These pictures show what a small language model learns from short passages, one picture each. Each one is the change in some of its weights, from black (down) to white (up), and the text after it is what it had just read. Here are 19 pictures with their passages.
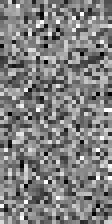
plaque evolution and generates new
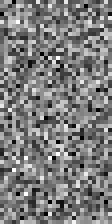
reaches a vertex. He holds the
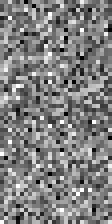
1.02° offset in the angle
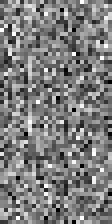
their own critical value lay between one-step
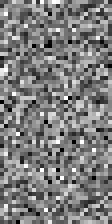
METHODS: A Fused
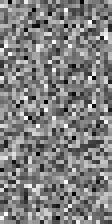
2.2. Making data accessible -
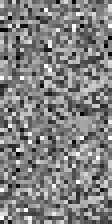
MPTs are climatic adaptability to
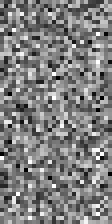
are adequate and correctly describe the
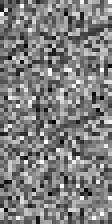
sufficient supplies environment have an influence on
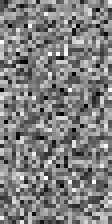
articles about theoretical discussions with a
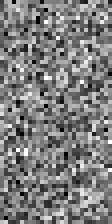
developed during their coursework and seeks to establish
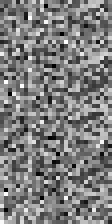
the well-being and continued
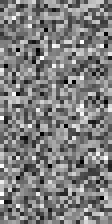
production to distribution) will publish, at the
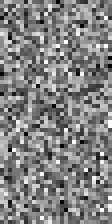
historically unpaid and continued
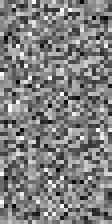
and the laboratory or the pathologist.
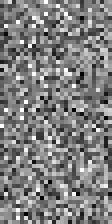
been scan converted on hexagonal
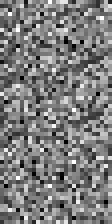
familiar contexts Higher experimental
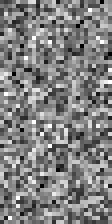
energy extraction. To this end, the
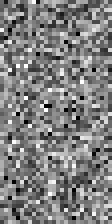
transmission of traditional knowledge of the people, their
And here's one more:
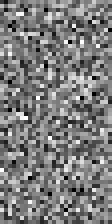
fats [7]. Importantly,
